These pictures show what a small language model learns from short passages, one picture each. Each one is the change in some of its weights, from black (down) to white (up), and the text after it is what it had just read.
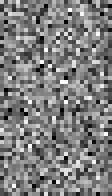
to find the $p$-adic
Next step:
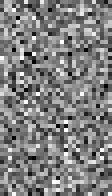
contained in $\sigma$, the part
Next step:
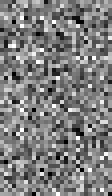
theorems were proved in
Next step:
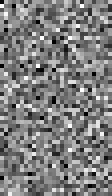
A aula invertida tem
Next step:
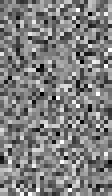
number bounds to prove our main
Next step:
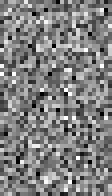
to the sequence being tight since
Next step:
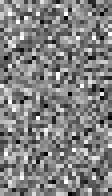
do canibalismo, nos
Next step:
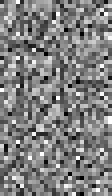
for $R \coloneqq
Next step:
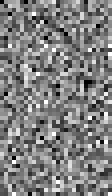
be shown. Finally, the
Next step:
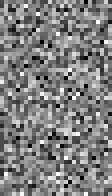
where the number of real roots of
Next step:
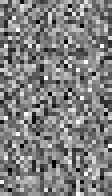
the unit on the $j$-th
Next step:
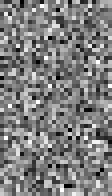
and observed twin structures
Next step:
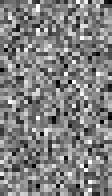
acusados em geral”
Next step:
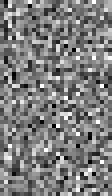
There are two cases to consider,
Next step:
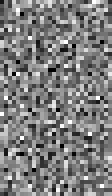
order 1, and the quadratic
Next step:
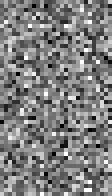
A group $G$ endowed
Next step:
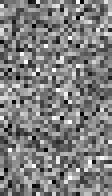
math library,
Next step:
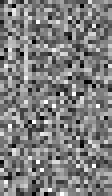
China. New
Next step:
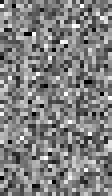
tempo, quindi
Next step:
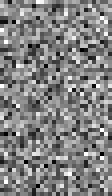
\varepsilon $ assez petit,
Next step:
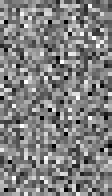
qanday amaliy
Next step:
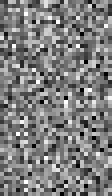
In general, if $M \subset
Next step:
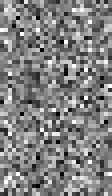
can also be employed in
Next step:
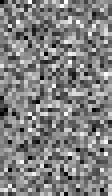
is independent of known
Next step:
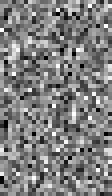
e bem-estar.
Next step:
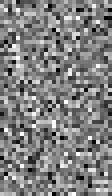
don't generate any
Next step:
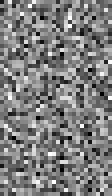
\begin{equation*} \Psi =
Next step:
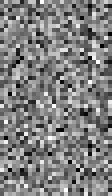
\notag\\ &\quad -
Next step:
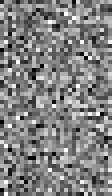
seguimiento por
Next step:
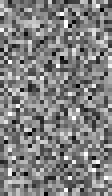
of the traces are shown in
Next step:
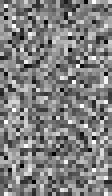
invariance and the finite-range
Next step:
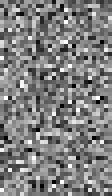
is a quadratic equation for
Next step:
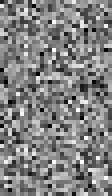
is constructed. The
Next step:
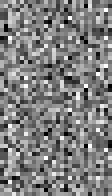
дар И. С.
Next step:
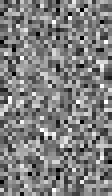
Mills P.D.,
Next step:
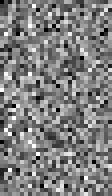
de la aplicación, sobre
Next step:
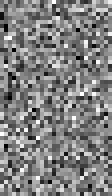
of $G$. The claim is
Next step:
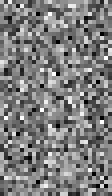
los capítulos 2 y
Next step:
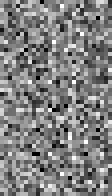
intersection numbers $e_{ij}
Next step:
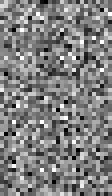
o pérdida de
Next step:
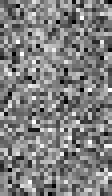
characters may be expressed
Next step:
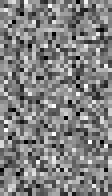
borligini aniqladi
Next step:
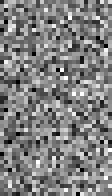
200$, there is a range of
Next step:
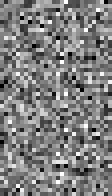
of the gravity vector,
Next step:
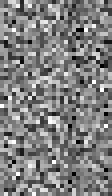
para elaboração de uma
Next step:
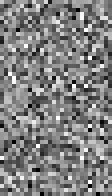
do paciente e nossa
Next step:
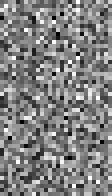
o'zgarishlar yangi
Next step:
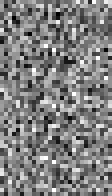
o.g. Bereichen
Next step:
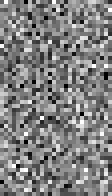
(!) wurden den Tag
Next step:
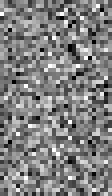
induced by bracketing vector
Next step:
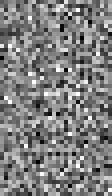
also admits an embedding into
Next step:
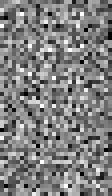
выделенной общей
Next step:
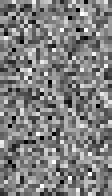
with the blau (blue)
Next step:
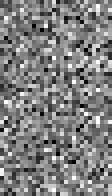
bis zum Projektende
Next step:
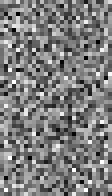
supracitado Decreto
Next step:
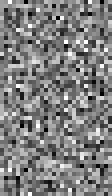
pendorong semangat
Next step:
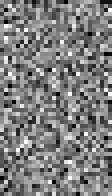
//Modern Science and
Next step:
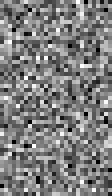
per fer una comparació
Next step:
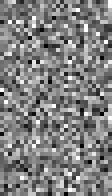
proves (i). Let us prove
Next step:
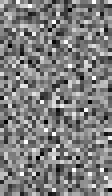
this. The second row in
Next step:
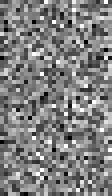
бор. Шунга
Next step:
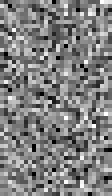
особенно щек,
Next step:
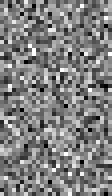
ijodiy, faol
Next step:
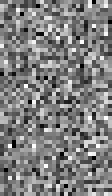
We define this second lift,
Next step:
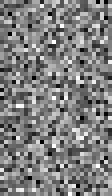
equation (\ref{pnph}),
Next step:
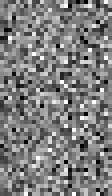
додана в якості
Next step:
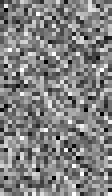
untuk mengenali dan
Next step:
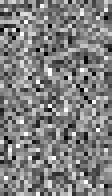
времени t (час),
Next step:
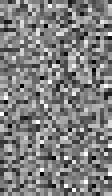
family of subsets of finite
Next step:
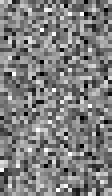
які студенти
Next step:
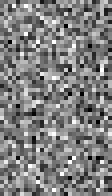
binary masks
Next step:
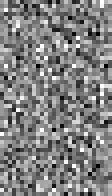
energy ceasefire
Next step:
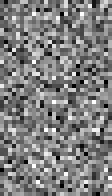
контори, про факт
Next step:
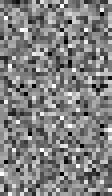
sababi shundaki,
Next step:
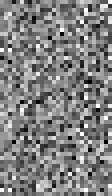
agente sino a la
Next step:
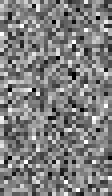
Witt vectors I sent
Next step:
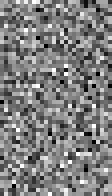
du fibr\'e $\Sigma
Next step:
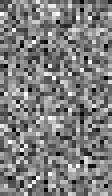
in one positive characteristic. In all
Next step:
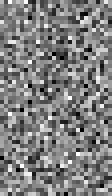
dank Telematik
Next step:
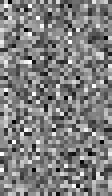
problem of modern transfusion
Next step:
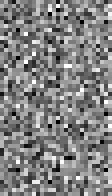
olish tajribasi
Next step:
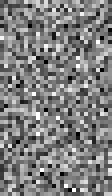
half the signature of the
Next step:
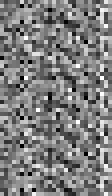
А Н И К У Л
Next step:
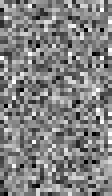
is an edge-orientation
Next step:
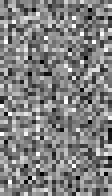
bojxona xizmati
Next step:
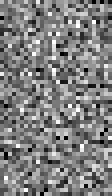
\subsection{On four dimensional
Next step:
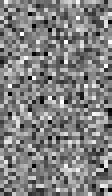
and the description after
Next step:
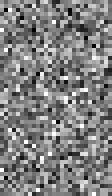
and 4.10 we study the
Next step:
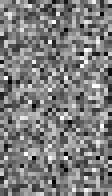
$ri$ rows and
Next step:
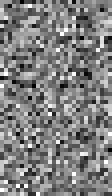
stands for the cardinality
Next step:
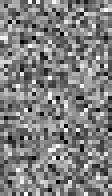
real coordinate $x$
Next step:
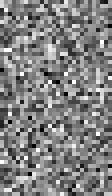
be a cusp form of even
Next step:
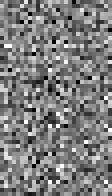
Given that numerous
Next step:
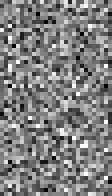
в зручний час і з
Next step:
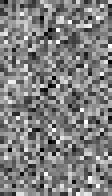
vivencia a arte,
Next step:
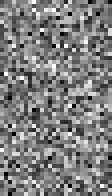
any vertex of $G$
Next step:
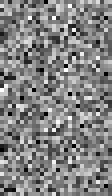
el facis/tol es de
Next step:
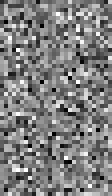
used in the construction of an
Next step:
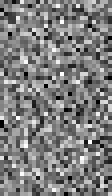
e Estatísticos de
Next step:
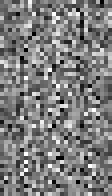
\cdot \partial _\xi
